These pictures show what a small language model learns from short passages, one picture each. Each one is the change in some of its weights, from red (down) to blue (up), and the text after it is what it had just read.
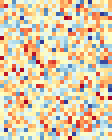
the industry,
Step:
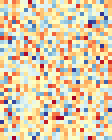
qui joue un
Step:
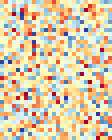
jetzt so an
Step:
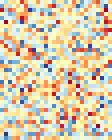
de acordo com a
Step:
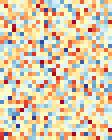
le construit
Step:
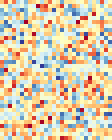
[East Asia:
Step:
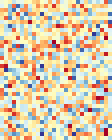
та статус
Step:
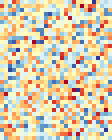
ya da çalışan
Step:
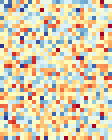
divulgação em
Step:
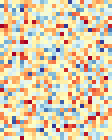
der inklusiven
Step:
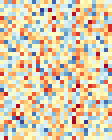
se gestiona a
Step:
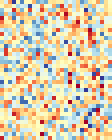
de Oliveira
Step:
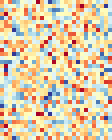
uchun tanlangan
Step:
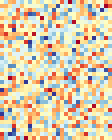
aprofundar os
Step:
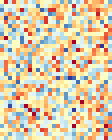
en relation avec la
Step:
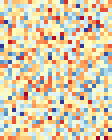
ta o'qish
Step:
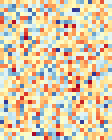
locală, se
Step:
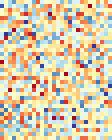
A. no ambiente
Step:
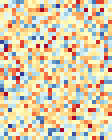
vínculos e das
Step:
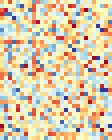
только этого
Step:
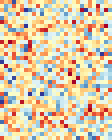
teria qualquer
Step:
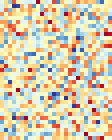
propondo uma nova
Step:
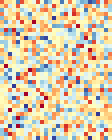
la réunion)
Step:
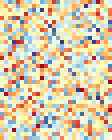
nog niet,
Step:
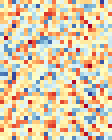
layanan dengan
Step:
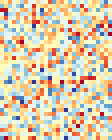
для больных,
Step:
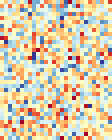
для дітей,
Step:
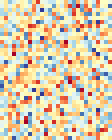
Totaliter ve
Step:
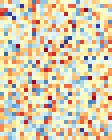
трудовых и
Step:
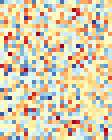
cutumă. La
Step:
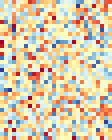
olingan ishqiy
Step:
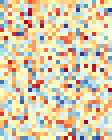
В эпоху
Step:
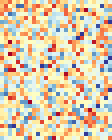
течение 4 лет
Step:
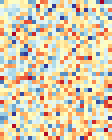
alat pengukur
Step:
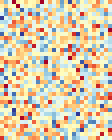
profissionais sobre a
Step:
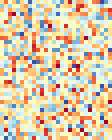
в умовах
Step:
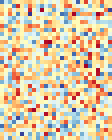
bahan bakar
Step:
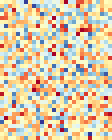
professionnelle et
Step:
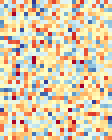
de herói,
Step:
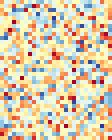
resource use in
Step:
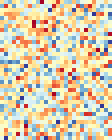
debido a su
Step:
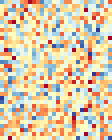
pada jurnal yang
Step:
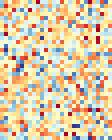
Inson bo'lib
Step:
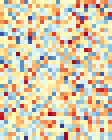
protease, a
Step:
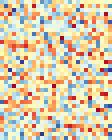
ichki nutq
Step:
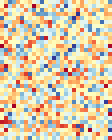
emergence of the
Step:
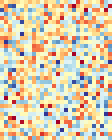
созданная в
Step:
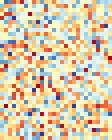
staff of the
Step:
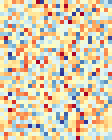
motivlari o'zbek
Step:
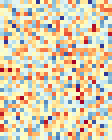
va ishonchli
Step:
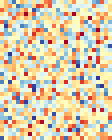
olma navi 10
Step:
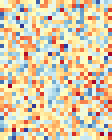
Kain R,
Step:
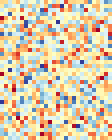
erishish lozim.
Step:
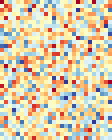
maturity, the
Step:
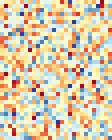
on the use of
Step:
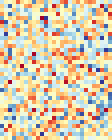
como cálcio,
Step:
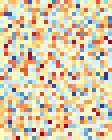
5% гача
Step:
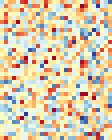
4] Огляд
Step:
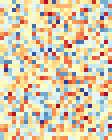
va omillari:
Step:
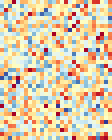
el estudio de la
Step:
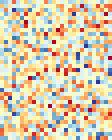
pobres, le
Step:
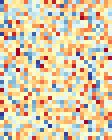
dalada avgust
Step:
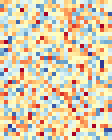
масса жира
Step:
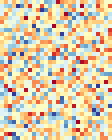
o istnienie
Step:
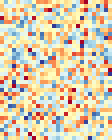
terjebak ke
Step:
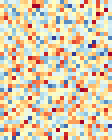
o sofisma
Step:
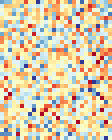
writers in la
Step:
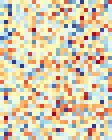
va sintez bilan
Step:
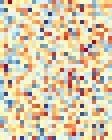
de trabalho,
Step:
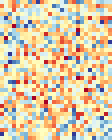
que, ao se montar
